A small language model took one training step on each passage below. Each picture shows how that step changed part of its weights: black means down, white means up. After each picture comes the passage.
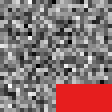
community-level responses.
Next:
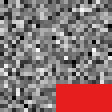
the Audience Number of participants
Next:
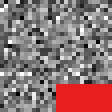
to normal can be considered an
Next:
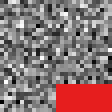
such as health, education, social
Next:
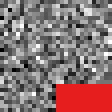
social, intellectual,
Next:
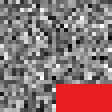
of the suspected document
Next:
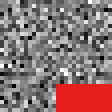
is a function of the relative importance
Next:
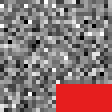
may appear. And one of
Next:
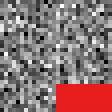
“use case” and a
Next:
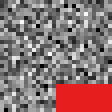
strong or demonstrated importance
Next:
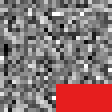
for the analyses of each service and
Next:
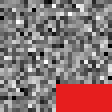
dual emphasis on
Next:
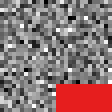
manure (PM) at 10
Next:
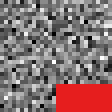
of view, the control beer was
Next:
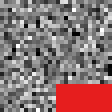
processing in section 3.9,
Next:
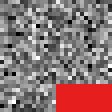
from its early origins till
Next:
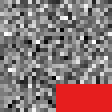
on the sample. The electronegative
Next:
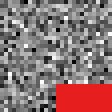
consumers, and policymakers about
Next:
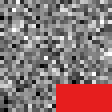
new and right concepts help them
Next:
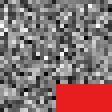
related to political content and changes in
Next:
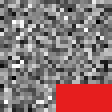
basic motor skills and fun
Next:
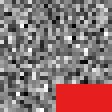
$a \in A$, has a
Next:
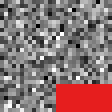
international agencies to provide the
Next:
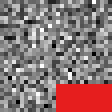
SO2 Sample Time
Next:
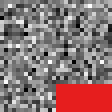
pile, possibly the
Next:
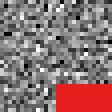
to an employee Again
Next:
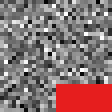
looking at DART
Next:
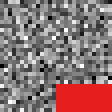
has been extensively characterized in
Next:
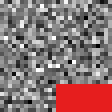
order to give students a real life set
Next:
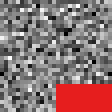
of the 2-tuple
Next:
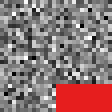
silver certificate for
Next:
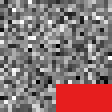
income as the primary factors associated with
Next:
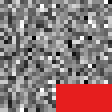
order selected by the criterion
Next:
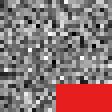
strongly degrades model performance
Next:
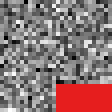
curvature flow. Suppose
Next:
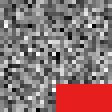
from the data source and written
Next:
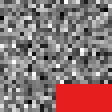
give their consent for publication.
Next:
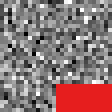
highlighting points of
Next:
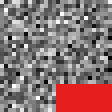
educational point of view, we may
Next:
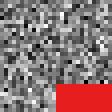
pH 8. Beyond pH
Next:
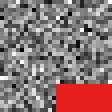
elite ornamental species
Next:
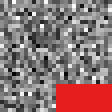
Lyapunov functions which
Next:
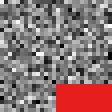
and sustainable success in the marketplace
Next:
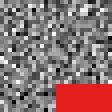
tablets must be detected in the
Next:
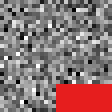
health of student but some studies also
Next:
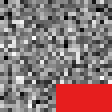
the quality and efficiency of accounting
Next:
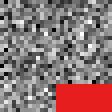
the generative intelligence on
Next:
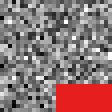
Use of telemedicine.
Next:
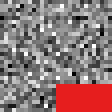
members representing an authority
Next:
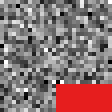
or escape, regardless of
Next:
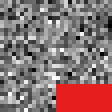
in preschool. *Early
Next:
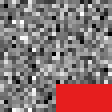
advisory organisations, and
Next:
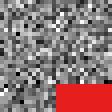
interest to the first author. This is
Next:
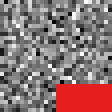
data [35]. It suggested that
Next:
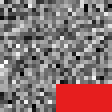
infants born to mothers
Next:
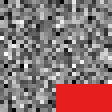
the previous cocoons as
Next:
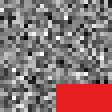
solution against another. According
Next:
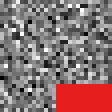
calculation of the $N/2$
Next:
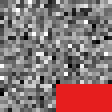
small groups. After a set time,
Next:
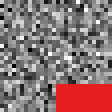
problem was obtained. Energy sector
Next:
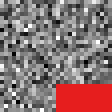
and Bengal both had a
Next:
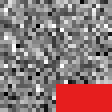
focusing on their brain and neural
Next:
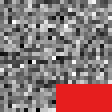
technologies. Some of the most
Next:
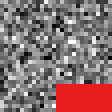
µg/mL) is
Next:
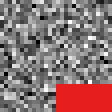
or Volga Germans –
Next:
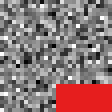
agreement with the behaviour
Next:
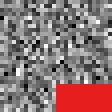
gel. Extracted
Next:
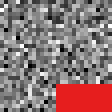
to NiO . The calculated E
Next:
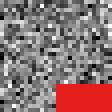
shared mission and vision bind
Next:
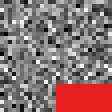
addition, it was suggested that
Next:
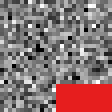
absolute damage in county
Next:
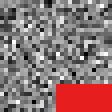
rich continuous controls with
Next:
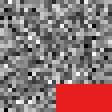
cylinder by finite element
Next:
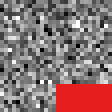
2 3 4 5 Structural capital
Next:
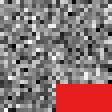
This monitoring would range from the
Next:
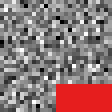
fertility and development in West
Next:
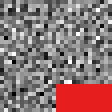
ANNOTATION In this
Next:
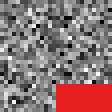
from a two-parameter
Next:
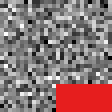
improvement of text passages
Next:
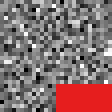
the stronger the divergence
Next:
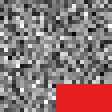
3. Master of the
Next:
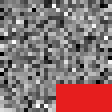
draws copiously
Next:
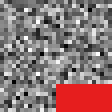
exophagic and exophilic
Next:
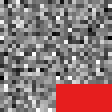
this paper, we consider the action
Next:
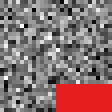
sentence: What is the process
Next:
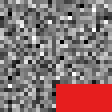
conclude, there were Forty
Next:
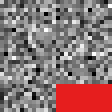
documentation. You can use
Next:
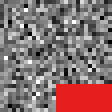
cost, i.e., the
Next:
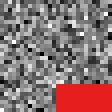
C., Szyszko,
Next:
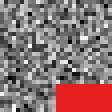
Cavanagh et al.,
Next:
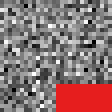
so that we can properly analyze
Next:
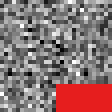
identified so as to gain insight
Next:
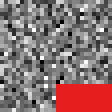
and symptoms for patients in this
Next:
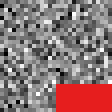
persuaded to “publish
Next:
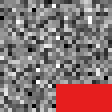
dry air from the environment, first
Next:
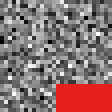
Use case diagram represents
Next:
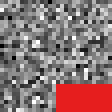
a classical kinetic energy of
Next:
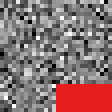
Additionally, it also provides information
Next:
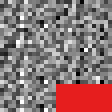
X X X X Proposed
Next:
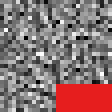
(2021), many of the most
